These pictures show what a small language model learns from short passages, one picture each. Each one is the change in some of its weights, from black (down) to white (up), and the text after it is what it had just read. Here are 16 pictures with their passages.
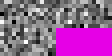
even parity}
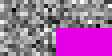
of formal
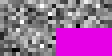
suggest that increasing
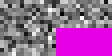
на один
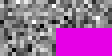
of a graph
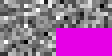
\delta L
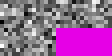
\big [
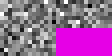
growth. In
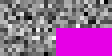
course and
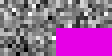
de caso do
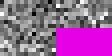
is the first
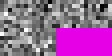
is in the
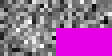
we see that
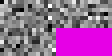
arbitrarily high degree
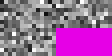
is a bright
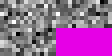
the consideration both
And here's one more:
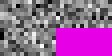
the possibility that
